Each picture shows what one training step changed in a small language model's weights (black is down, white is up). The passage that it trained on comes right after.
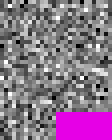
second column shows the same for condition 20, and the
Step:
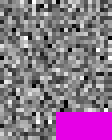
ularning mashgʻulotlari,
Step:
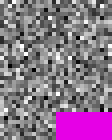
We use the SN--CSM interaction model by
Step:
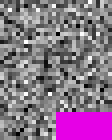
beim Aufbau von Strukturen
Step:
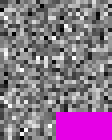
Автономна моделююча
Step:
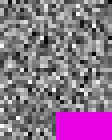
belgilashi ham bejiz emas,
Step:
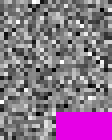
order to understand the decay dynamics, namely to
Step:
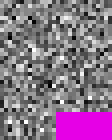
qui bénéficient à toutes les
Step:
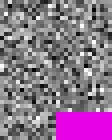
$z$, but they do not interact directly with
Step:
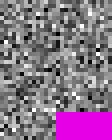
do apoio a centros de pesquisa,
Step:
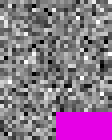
стрессам, который был
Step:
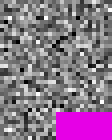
Yao He$^1$, Hai
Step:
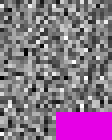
and writer Aybek. Particular
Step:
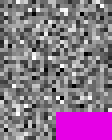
e as razões correspondentes, em função da
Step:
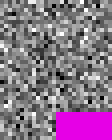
introduction, it is concerning to
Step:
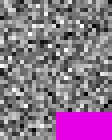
problem, an effective transmission strategy is the following.
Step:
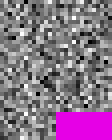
Berbasis Analisis Empiris
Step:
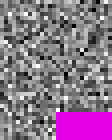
so'zlar: agromarketing,
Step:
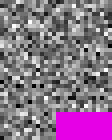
surrounding pixels can be useful to
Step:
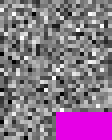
always present in their responses.
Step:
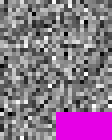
Goga: „O presiune
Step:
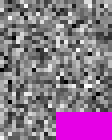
objetivos dos bancos de dados são
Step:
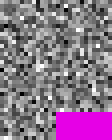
showed that only a very small number of
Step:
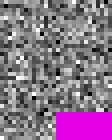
vacinas no Brasil. A cada
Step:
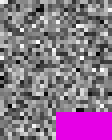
economic model developed on the basis of an
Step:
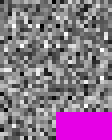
shift and confuse main and 'control'
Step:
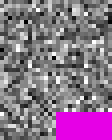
de ces synthèses car
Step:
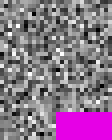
different temperature cooling speeds. Figs.
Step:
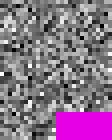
of what is the best way to measure
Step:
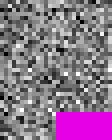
C^*$ varies across exposure levels.
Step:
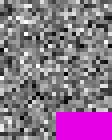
GASDUINO system including the Arduino
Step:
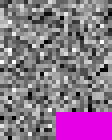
осложненный текст,
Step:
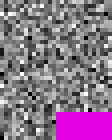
creating and promoting signature
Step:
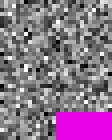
bubbles of the kind seen in the
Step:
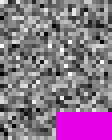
cidade do país e registrou, em
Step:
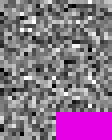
as one of the most vital strategic,
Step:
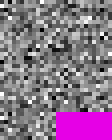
in Eq. \eqref{_9_} corresponding the
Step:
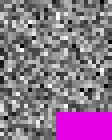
analytical framework allows us to model a range of
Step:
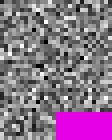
indicators of the quality of the exerted experimental
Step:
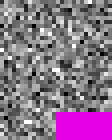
tipo de modelo y, además, las
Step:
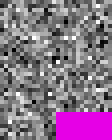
и инструментальных методов
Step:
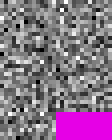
analýz nevstupovala
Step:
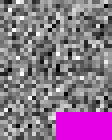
Ih prism branches may be driven
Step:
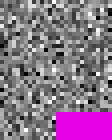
Актуальность Кариес зубов
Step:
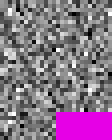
Instituto Superior Técnico*
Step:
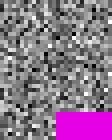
$K^+$ and $K^-$ mesons are
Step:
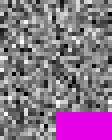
: mengganggu 36. Gaor
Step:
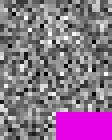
the study of the scientific heritage
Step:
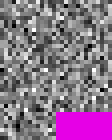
кимёвий аддиктив
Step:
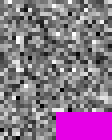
promoção da saúde. O quinto
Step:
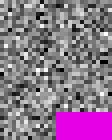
для публикации основных научных
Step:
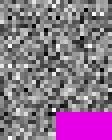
sultans, princes and statesmen
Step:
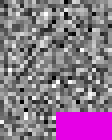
Islam and Charistianity",
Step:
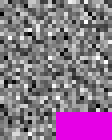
The piezoelectric source produces power
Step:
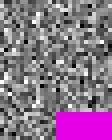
a mama mi nie pozwala
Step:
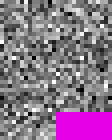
seventies and recently revived in
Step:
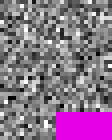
das S/A. Os materiais
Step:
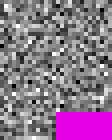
matrix, $\rho$, to a Bell diagonal
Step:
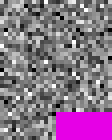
tishga ilinadigan tolalarning
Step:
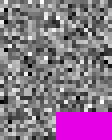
observable properties within the parameter space of ML training
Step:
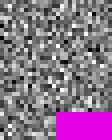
same situation as for the variance.
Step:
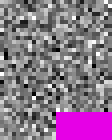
kezdetleges piaci
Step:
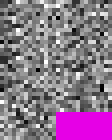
тўғри ташкил этиш,
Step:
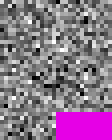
Also the velocity of the water is considered to
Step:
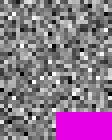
Universidad Complutense para la reforma de
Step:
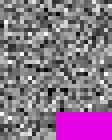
interesting to study the detailed tensor structure
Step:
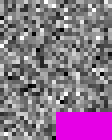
berbentuk materi yang akan
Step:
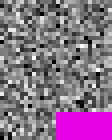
extremely complicated. Not only would
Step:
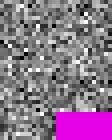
BCJ double copy is that it
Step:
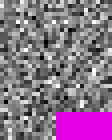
\ref{fig:graph4}, we plot the total
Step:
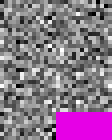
узунлигининг барқарор
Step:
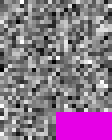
influenciando nos costumes de
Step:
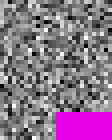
methods lack intelligence during interactions,
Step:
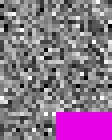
Siklus II sebesar
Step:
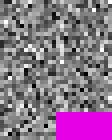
in an actual quantum computer the IBM
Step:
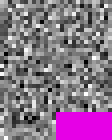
Los tumores de glándulas
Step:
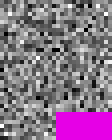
"Y has de considerar que nunca el
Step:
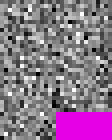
la cultura. Cultura digital Según
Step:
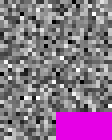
superscript $^{\rm dr}$ represents
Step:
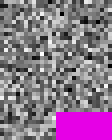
galaxies, ISM; Radio lines:
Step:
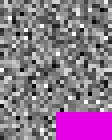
sensitivities if applicable. There are new
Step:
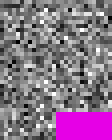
această cauza mai sunt o
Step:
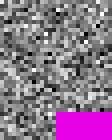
Blocher: Objek biaya adalah
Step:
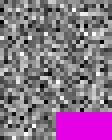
author's implementation use the larger CPU
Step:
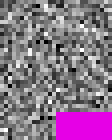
небезпеки території та
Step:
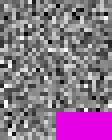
for cytoskeletal mechanics and
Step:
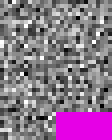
$\lambda=\sqrt{3}$, for both open and
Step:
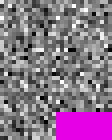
didik. Media ini berperan
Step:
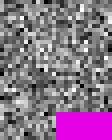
Decreto Legislativo nº
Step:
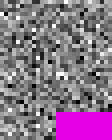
tomado conta e o caos estava
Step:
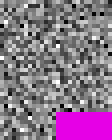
to the international legal regulations. Such
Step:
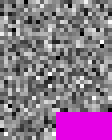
\ \R )\aderecha{\lambda
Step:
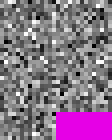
Then, the analysis for the callee operand
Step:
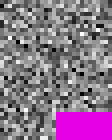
viscosity parameter with the fastest
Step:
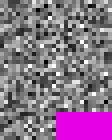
ймовірного ураження,
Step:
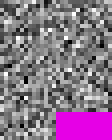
to‘liq deb tan olinganiga
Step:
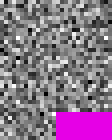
e de fachadas. Fonte:
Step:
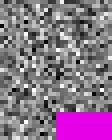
Selain itu, koefisien determinasi
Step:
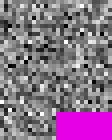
sensibiliser, mobiliser et
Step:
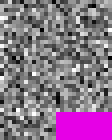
anglashga undaydi. M.
